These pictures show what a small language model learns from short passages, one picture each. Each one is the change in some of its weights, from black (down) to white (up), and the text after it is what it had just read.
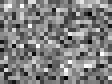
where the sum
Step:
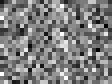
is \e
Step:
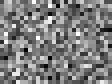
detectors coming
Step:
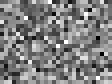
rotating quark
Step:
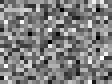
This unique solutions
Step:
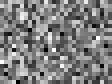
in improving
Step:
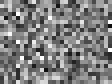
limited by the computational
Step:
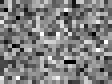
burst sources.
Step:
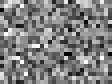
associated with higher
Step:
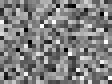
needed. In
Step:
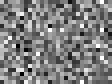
performance of the
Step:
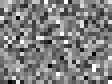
client at
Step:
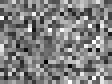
the value, the
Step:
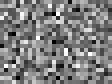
arrival time
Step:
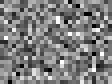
than the other
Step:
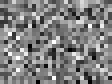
the set of nodes
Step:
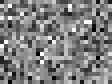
Han \&
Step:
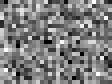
The speed of light
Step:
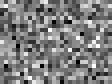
second derivative of
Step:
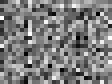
$F$ at
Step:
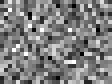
effects. In terms
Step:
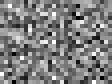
those that can be
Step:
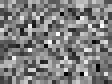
the centrality
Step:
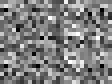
as long as the
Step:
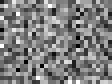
is given by the
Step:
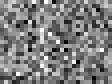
held in
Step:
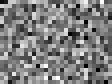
reward function
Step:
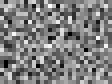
dealing with
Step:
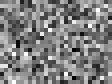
full control of the
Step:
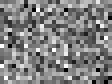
a maximally
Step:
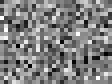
is converted into
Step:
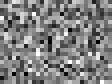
for the disk
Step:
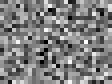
point and may have
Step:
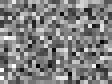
the pumping
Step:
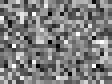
for component labeling
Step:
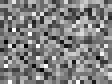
the field and the
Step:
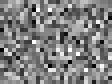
a collection of
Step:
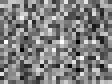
in the system
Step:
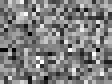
of a host
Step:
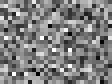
when the total angular
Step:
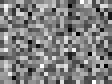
should have done so
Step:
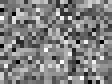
command after the
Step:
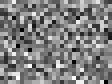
the spin of the
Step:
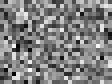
surface of the
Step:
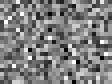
Numerous examples
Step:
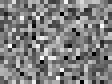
the observed maximum
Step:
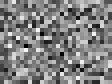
the region of
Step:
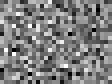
evolutionary models for
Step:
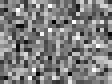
consequence of this
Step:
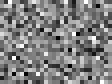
improvement in the
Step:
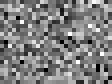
By far the
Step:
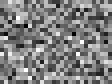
of their scalar
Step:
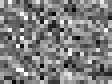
first feature level of
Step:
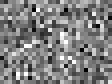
a trend
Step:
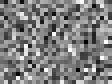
we present all necessary
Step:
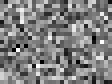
The green contours
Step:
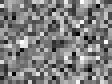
define the matrices
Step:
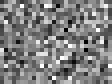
charge and angular
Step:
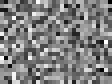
group velocities
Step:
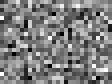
$v$, then
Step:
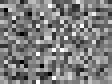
dust correction based on
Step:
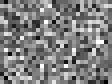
magnetization of
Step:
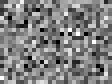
functions, $\langle
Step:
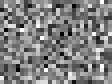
efficiency per pair and
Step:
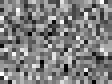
quantum information is required
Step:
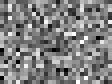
our density law.
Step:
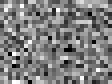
where wireless
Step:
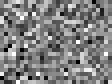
(color) for
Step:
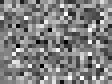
%old equation below
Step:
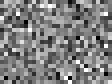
is always less than
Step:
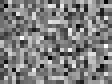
alone. It
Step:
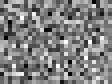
format with all
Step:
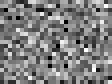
critical exponent at
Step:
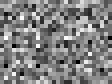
the dark matter
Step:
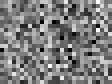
some cases, the
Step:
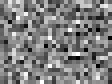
of such sphere
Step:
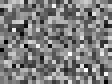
to get the
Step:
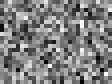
body of the
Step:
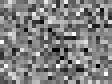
by the experiment.
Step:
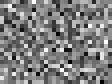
exact for the full
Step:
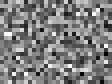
to explore the
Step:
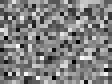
the establish
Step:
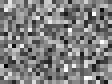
with a broad spectrum
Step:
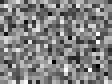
relates to the
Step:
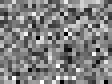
the two points are
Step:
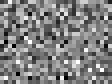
showing signs
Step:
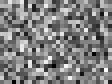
inputs, which
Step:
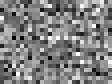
reduced time step of
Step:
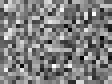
with respect to the
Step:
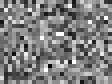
If you
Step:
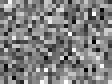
with one- and
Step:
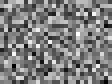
to absorb the
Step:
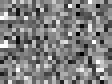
\phi =
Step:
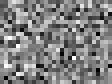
of this research was
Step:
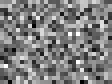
the ionic
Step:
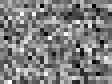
Body of paper
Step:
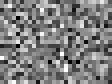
variability indicate that
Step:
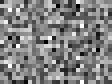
due to large
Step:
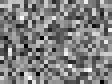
inside the
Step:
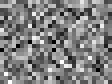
the transition temperature at
